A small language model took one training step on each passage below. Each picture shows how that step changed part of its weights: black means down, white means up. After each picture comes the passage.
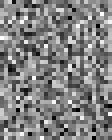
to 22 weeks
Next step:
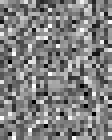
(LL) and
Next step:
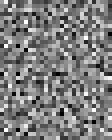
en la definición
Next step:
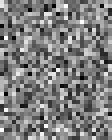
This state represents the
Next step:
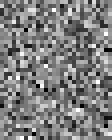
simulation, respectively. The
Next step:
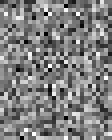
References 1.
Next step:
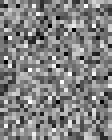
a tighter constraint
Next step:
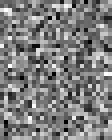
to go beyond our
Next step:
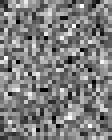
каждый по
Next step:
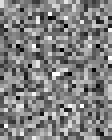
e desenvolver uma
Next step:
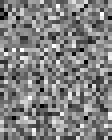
De ahí que
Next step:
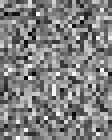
Silicate feature
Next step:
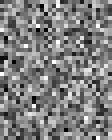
documents show a
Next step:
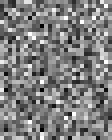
also for the case of
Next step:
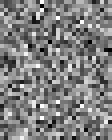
By comparing the
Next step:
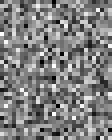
researcher THE
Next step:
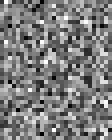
of ionization parameters
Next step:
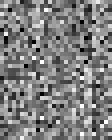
inhabiting the
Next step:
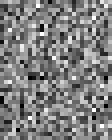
the accurate detection
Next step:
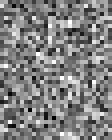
DM particle and the
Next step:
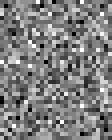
о применении
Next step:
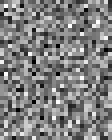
O'zbekiston xalq
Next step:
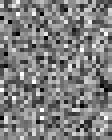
and the similarly for
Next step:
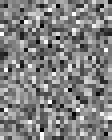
a sampling frequency of up
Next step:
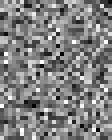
and we get the same
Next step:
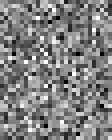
6 anos). Esse
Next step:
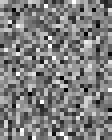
execution performance of
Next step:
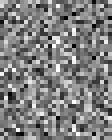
to a computer for
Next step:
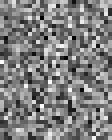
dimension of the spacetime
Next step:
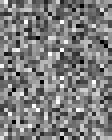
en la asociación
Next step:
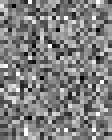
va harakati:
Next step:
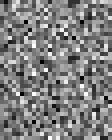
coherences (the
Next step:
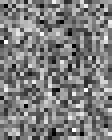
along $\sigma_x$
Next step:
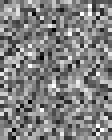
usually end up with the
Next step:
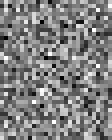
Discussion and
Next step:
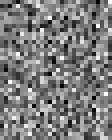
maternidade, muitas
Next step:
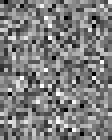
otro lado,
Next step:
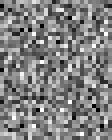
the general formula for the
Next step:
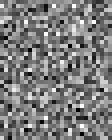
plane are different in two
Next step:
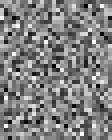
dente trincado.
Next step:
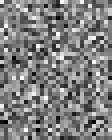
four blocks are
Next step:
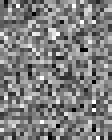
people in long term
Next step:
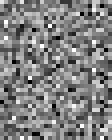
va uslublar.
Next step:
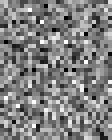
o céu e
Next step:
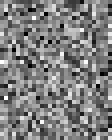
negativamente 12
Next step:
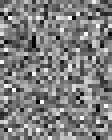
radial distributions;
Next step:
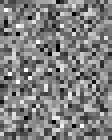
de kans groter
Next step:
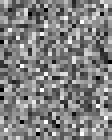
the error rate and the
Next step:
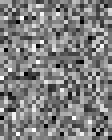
with the same from blue
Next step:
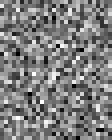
calculations of $T$
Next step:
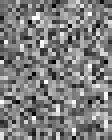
of controls, including
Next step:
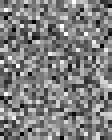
possible environmental effects.
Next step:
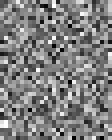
CAMIRA cluster
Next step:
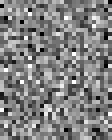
o marketing na
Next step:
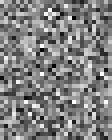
H. Marhamat.
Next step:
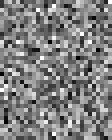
observed EWs. In
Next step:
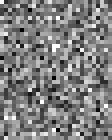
bones of a
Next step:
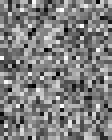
ist diesem
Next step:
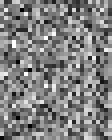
3. Darsda
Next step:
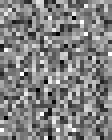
for $\lambda=1$,
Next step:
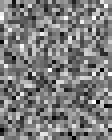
the scale factor, and
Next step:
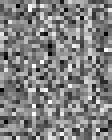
1$, provided that
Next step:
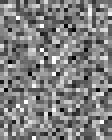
al mundo en su
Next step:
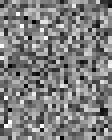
complex phase rotation. We
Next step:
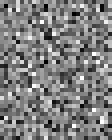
نية ترك
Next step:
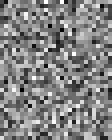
SCE é capaz
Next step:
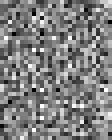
interestingly, the order
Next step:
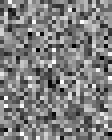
to their need, without
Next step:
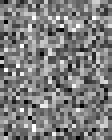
staff for each.
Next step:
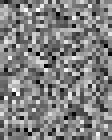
exploitations non
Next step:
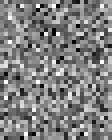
a melhoria de
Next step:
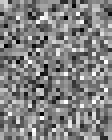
the relaxation rate is
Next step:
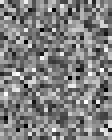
physics and materials
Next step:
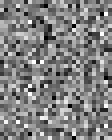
bir şair
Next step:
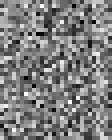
central differencing in space
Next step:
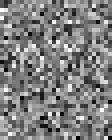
yoki rivojlanmasligi
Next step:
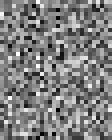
abad ke-19
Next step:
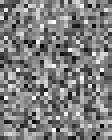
jarayoni ikki
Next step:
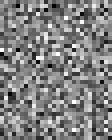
to no more than three
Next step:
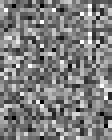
usually an order of
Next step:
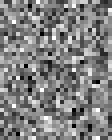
Science Education*,
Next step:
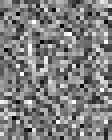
for small networks.)
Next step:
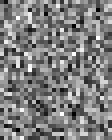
amplification factors
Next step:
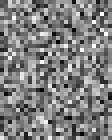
the two transformed
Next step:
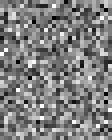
was to test that the
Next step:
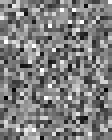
of the neutralino
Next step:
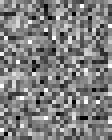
Educational Research in
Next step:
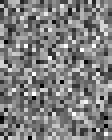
limit on the cross section is
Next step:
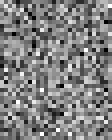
is determined by planar
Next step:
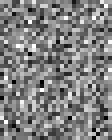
the number of protons and
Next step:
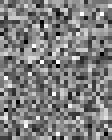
spintronics devices using
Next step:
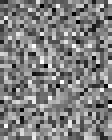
aos michês
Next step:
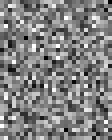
owing to the
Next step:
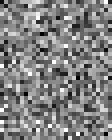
was ejected from its
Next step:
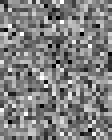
Educación Popular
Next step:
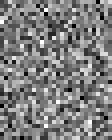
of CML is used to
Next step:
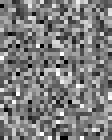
zero-resistance state
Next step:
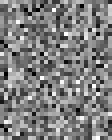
situations and mental
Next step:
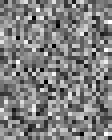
and $z-$dependence
